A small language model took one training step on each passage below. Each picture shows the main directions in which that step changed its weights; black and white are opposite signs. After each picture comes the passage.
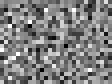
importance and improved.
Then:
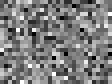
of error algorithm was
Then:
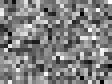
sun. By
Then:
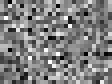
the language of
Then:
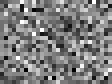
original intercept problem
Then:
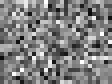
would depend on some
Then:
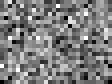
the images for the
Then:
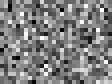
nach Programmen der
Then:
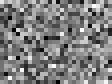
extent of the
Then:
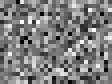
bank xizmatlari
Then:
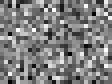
is therefore an important
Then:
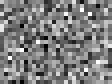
a representation of the
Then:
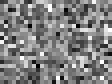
y genera un
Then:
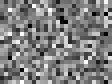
account for the major
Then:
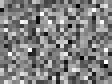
horn and
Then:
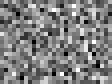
women had income below
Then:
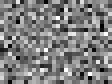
процедур и
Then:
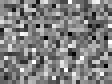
la fisura
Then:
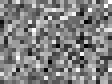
schools is increasing
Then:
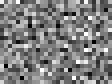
do pijara
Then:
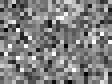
system is more
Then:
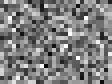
ensures that this
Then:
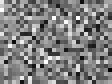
external 1 RH
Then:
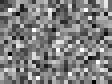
As for the upper
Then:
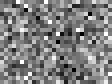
does not contain
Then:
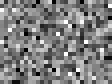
beliefs the
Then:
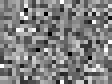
is actively being
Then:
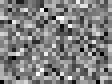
that section. This
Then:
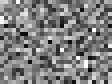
expected generation costs
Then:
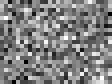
of the conditional
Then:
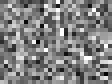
are satisfied, then
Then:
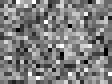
is not the
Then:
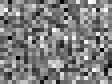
que eram
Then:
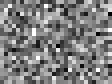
Pell's equation
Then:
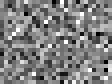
I have chosen in
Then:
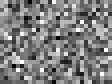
introduces lower quality
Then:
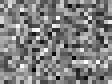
back seat as
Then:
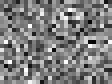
engage with the
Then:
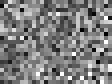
Gaussian processes. %
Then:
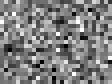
method to study character
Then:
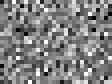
delivery may vary
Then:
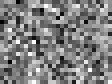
development of students'
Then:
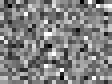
las conquistas
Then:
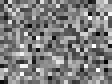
among the agents
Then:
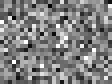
того числа
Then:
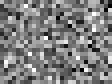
A Case
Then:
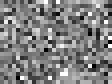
million training
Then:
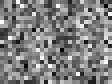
integration constant for
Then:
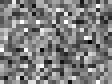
first version of this
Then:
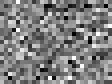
achieving a
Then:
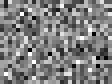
and two other blocks
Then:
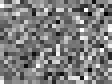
popular y
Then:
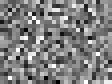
implementation of this
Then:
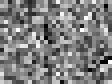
and bouncing
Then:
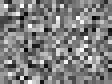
meadow with
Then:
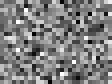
presented with severe
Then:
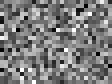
dar início
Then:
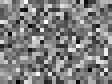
in this case,
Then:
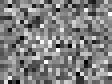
with the highest power
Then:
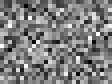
asosiy ilmiy
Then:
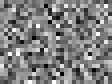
Afterwards, we
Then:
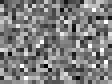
same plane.
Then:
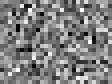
strides in
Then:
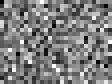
flow of human
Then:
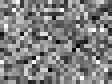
alarm (top
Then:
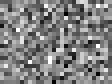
be a distribution on
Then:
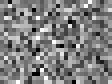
to the case
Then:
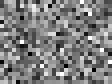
It was found that
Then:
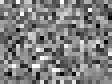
to be equivalent to
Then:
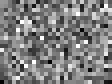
was examined by
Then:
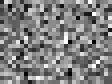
Nurses, n
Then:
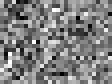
data access All data
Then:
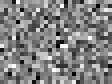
included to give
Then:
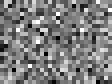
by Theorem 2 and
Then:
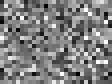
in Id.,
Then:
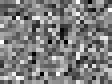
et la prise
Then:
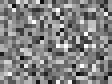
in agricultural production
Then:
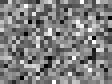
component on which the
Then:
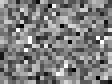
& \ldots &
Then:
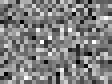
mono and multi
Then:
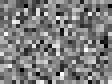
order 4 are presented
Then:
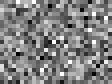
$J$ is
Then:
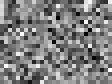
$$ with no,
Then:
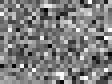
x Ред
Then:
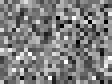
+ indirect)
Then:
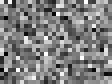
defined by the following
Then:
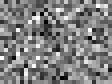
case to analyze
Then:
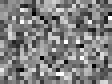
above $\eta$.
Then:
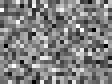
sport to achieve
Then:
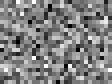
paper is an
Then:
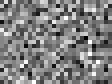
significant role of a
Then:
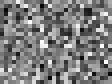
horses had
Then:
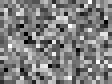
$l \geq
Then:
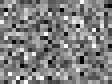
inerente à
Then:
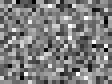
it is required to
